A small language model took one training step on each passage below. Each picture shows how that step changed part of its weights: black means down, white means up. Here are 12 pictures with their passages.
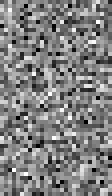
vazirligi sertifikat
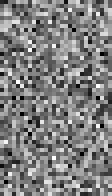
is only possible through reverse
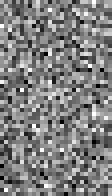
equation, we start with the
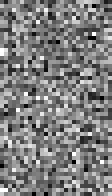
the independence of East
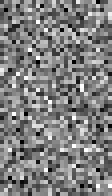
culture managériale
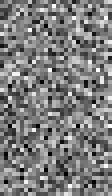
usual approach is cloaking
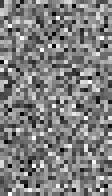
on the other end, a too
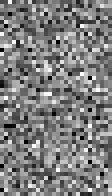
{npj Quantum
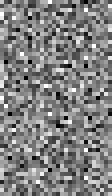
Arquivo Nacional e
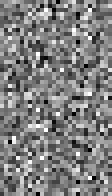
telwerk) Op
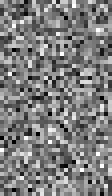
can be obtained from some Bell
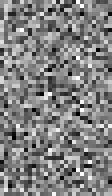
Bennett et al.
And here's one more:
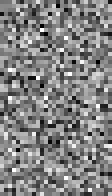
the scalability of the code to up
